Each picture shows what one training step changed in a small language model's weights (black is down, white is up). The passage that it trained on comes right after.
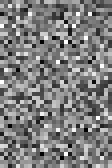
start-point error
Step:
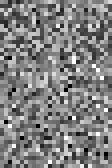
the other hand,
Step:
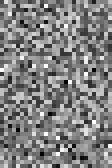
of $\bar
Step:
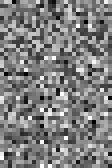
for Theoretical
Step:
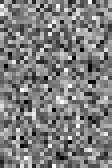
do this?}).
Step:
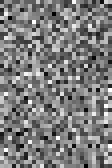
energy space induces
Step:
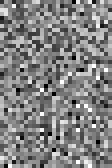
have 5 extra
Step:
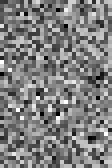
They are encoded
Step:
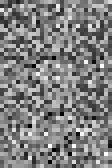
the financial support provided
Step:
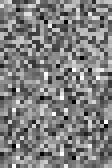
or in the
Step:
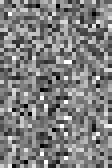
Physics, University of
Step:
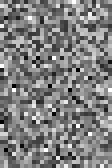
tasks such as
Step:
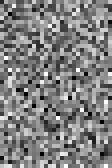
completely clear at the
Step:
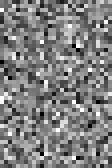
we remind the
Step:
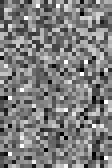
Comparison of
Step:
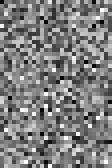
values of their
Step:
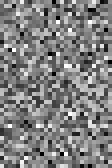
spin-down power
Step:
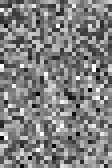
the MCMC
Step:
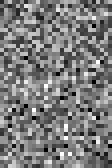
signal can reach
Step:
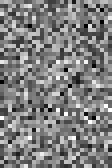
with a net
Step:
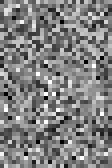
results one finds the
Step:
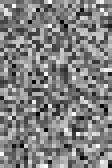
mentioned topological phases.
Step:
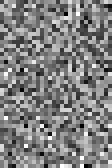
up to the size
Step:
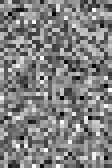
interaction effects that arise
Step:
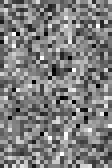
can deliver at
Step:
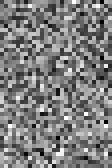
on the data
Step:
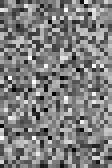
taking two additional
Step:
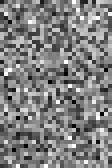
dimensions could be detected
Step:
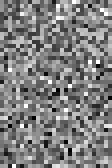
hew to a
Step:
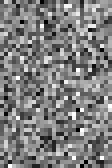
B) of the
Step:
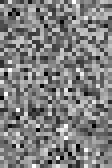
classical process is
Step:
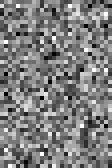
transferred to the
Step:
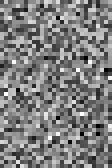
used in various basic
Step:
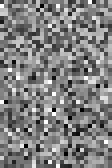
do not provide an
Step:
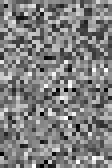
to the substantial decrease
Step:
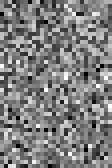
CDF is
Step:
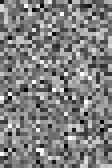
factor along a
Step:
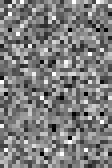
under constrained optimization in
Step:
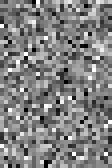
training approach is implemented
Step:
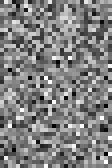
is unique because it
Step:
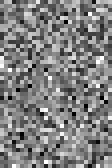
or fragility of
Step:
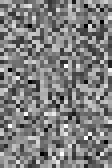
with blocked
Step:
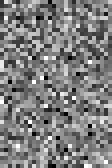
as learning proceeds
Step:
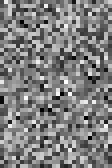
of the extended
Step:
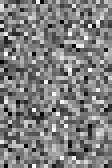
us remind that
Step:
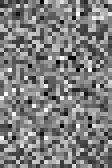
significant work improving different
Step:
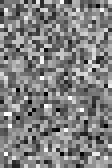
surface tension forces.
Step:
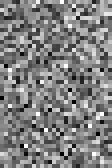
no interactions between nodes
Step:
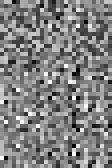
for socially
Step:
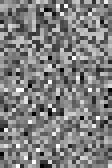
analysis in our paper
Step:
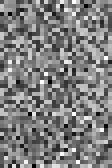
method will consist
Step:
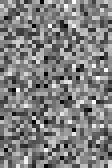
inflation---to a
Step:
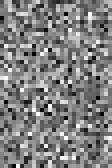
and they mentioned the
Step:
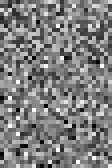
the top surface for
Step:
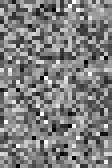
without delivering
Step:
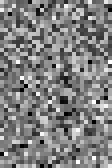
which is the main
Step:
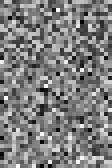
in the local testing
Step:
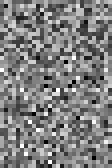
to replicate this
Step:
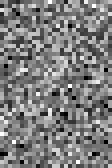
a gray scale for
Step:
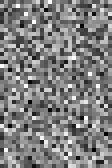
weakened as
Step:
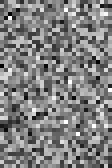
rotating the transmitting
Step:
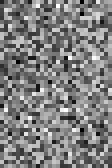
Comment Robert
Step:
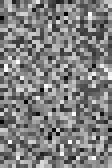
and have been
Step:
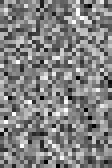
shifted system,
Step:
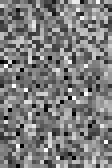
code models capture from
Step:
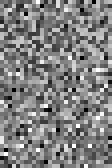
As in phase
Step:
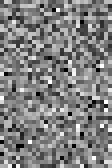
in the lower panel
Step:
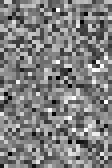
in pion-induced
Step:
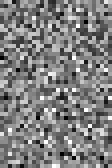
for discussion).} }
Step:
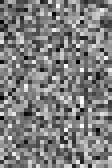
ion plating
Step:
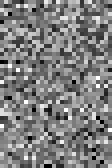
also consistent with
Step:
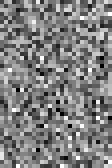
cross section.
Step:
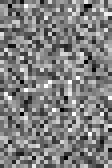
covert channel.
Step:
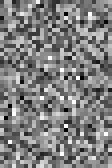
and valence band
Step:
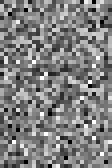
corresponds to $\mu
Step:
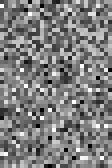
operator $V$
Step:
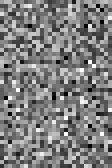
with orbital order
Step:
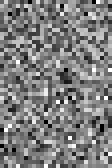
configuration is shown in
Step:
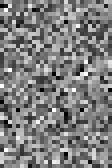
from which the final
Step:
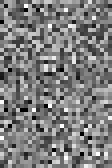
instead the functional behaviour
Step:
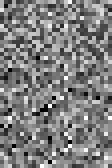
all the explicit results
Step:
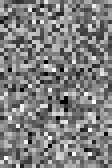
this because of the
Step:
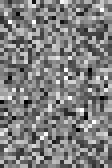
two decades and
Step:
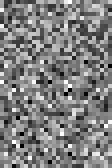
all performance results
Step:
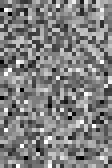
However it is relevant
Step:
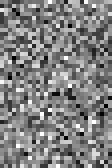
a flat universe.
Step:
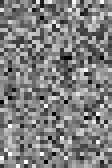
small momentum around the
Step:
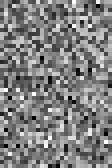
time ranges.
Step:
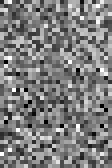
stabilized via the
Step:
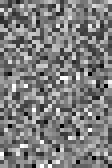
the usually employed
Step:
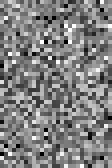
Concentration of
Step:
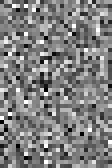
falling toward the
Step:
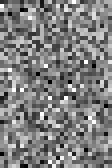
construction. If one
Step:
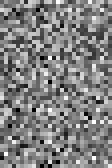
good while the agreement
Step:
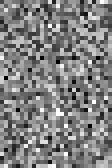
residential and
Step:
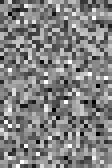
interaction, investigated in
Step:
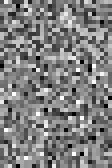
is important to
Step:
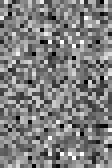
with scalar matter in
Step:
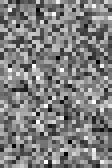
that whether the
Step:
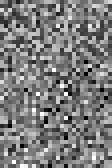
the analysis performed in
